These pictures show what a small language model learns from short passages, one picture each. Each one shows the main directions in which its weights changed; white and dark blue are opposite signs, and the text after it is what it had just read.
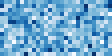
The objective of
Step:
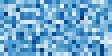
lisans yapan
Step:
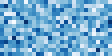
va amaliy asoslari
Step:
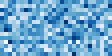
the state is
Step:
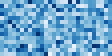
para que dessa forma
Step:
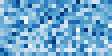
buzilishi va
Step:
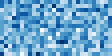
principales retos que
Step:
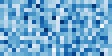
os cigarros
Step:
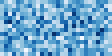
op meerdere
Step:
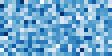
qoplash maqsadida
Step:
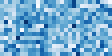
se xunta a
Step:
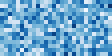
study was not funded
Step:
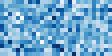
éoliens a
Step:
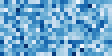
sebagai alat
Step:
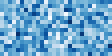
omilli va
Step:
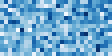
shakllantirilishi mumkin
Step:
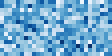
bir buyuk
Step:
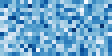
fatos) já
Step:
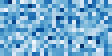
que a un parque
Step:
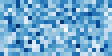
können die
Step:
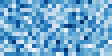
artes digitais,
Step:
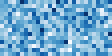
зависят от
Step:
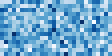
el servicio de
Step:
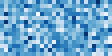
бир неча
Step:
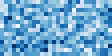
se realizou no
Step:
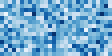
колектив, що
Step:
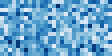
analyser les
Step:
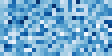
a partir daí.
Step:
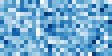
не єдиним
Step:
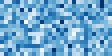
va boshqa ommaviy
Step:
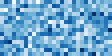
a base do trabalho em
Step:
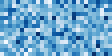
миқдори ва
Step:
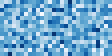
a los demás los
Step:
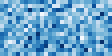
la preferencia y
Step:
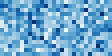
tayyorlash; -
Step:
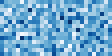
v rámci
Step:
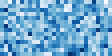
suradigan turli
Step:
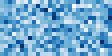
Da mesma
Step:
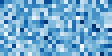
комментарии к
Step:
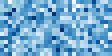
fokus pada
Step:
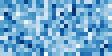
des peuples
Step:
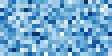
theoretical models
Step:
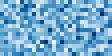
— має бути
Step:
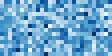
частности, в
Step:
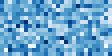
Informe de la
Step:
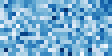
de maneira que
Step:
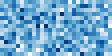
em que Dr.
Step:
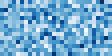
Brasil, também é importante
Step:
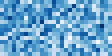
una amistad
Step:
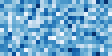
– це не
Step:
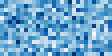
a digital era.
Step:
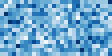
BIM and
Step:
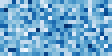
colaboradores? Por
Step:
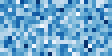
maior sobrevivência
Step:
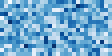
in the continuous
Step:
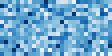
foydalanish, shaxsiy
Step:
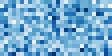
SUS. Em
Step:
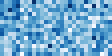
Слика 2
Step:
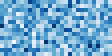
ser processados pela
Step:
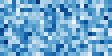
mismos, el
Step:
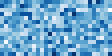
sociedad actual.
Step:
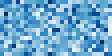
su puesta en
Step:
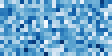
ımlar, bas
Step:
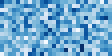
در سال
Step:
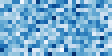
programa de
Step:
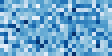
d'une culture
